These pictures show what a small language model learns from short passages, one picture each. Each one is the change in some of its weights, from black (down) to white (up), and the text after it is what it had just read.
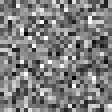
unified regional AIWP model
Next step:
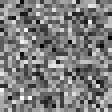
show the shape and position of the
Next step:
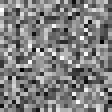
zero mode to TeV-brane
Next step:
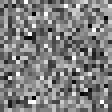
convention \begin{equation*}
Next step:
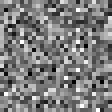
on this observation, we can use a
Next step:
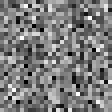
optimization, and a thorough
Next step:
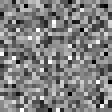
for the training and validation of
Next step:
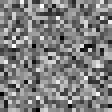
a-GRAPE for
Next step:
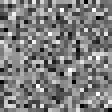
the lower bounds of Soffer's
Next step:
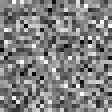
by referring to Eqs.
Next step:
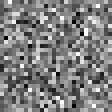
on the applications of monadic
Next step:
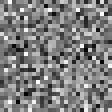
vector can be estimated with the
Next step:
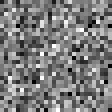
The values of $\mathbf E$ and $\mathbf
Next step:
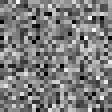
in an identical fashion to that
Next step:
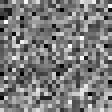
data from multiple surveys that ask
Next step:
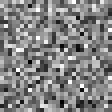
} \label{fig:Setup}
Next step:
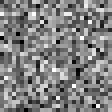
is actually deviating from the
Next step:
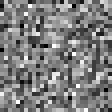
phases of egg development were
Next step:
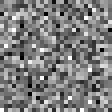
which act as electron donors
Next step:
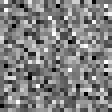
anisotropy induced by the
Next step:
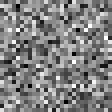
are marked at the top of the
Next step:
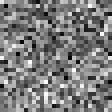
have been widely applied to diverse
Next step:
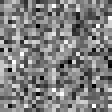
Then, the density dependence of a
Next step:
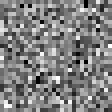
We consider here the problem of preparing
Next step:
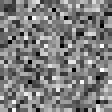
$R_b$. We find that a
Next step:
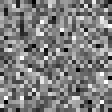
the probability to emit a soft photon with
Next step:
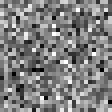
where the noise level was presented to the
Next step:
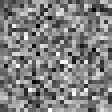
a warning to the anomalous
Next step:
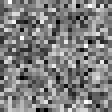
on the analysis of the input photon -
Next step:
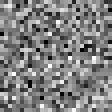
axes of the stress tensor
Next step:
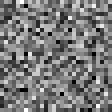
\bR^n$ a complex
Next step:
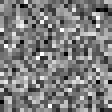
takes a white Gaussian noise
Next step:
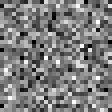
fixed-galaxies in the
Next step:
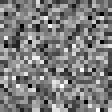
to particles less than mm in size
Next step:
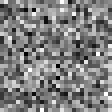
The catalytic relation between
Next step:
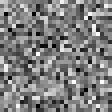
the overall system performance, we formulate
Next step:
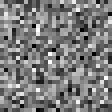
deformation of a threefold near a
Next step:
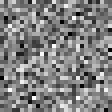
The resistance of the junction
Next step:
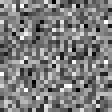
strengths (e.g.
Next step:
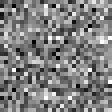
conclude that the light impulse
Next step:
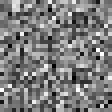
effect, which leads to qubit
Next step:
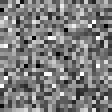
other areas of HEP, data analysis
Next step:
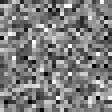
is of crossover type and
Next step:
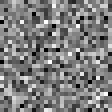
axion model}, which first appeared
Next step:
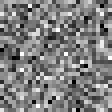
is also transverse. \subsection{The
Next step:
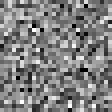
correspond to $r$ in Figure
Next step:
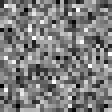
disentangle the source accent from the
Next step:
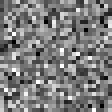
and its luminosity evolution is given
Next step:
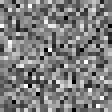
physics extending up to the so far
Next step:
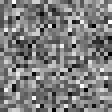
models for each incorporation approach
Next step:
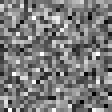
H2O--K2 index
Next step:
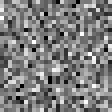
{Maiti}}, \bibinfo
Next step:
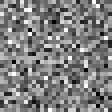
the LRC approximation can also be
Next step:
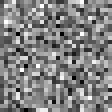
what the burst might look
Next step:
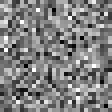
$y$~axes refer to the
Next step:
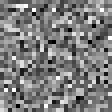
\\ Non-violent crimes
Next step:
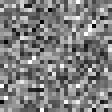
formats. All data formats
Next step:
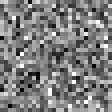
Kronecker product of two
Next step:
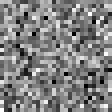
$ = spatially constant. Now, both
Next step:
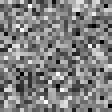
action \eqref{eqn:10}, the
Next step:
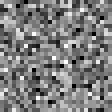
kinematical background for the physical
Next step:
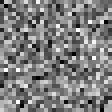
$Q^{\prime f}_E$ are not
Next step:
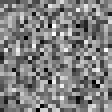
involving these constraints, and the second
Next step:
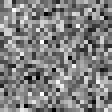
happened the first. So it
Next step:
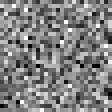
Pessoa, PB,
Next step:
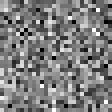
the SAR imaging process.
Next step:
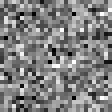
between different authors at a specific point
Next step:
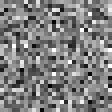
There … exists a large
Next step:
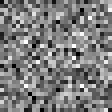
compartment typically consisted of 30
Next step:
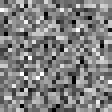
\end{array}\right] \right)
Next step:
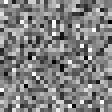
that approaches an excitatory
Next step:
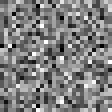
markers and guidelines show
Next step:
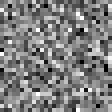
in the tunnelling event and
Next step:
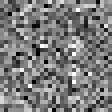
problem can be fully explained
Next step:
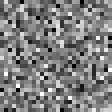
prevent proving desired
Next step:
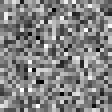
15, which also shows that the angular
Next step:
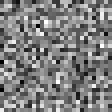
the applied current. The cross
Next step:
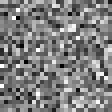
including the National Cancer
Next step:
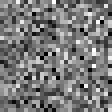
everywhere values above background density and
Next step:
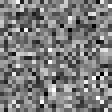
difference in the training process. \item
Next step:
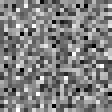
rEdicting RIsk
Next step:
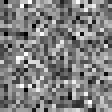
\begin{equation} (1 -
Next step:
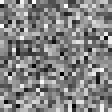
same SIMD register to perform
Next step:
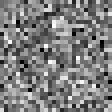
red, and violet lines represent
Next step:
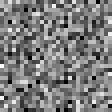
deep survey, point source,
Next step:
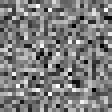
, \eea where $k_{\rm
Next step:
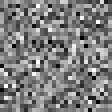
vacuum properties, so we leave
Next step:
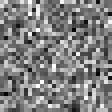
so that $\Theta$ is not a
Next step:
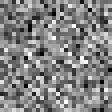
natural generalization of the classical
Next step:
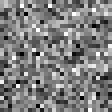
The findings demonstrate that
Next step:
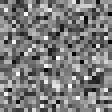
system. We consider two structureless one-dimensional
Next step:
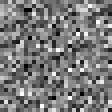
IGM temperatures expected before
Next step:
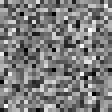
code history. The main
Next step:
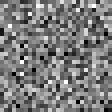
describe the distribution of distances between
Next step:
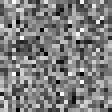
uncertainty (by a factor of
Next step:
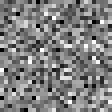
the average traction force roughly by
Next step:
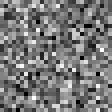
v_F \tau$. The ratio between
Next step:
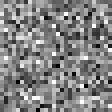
due to their direct relation to disease
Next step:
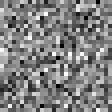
effects have to be taken into account
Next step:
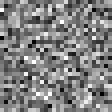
{\it Proc. Natl.
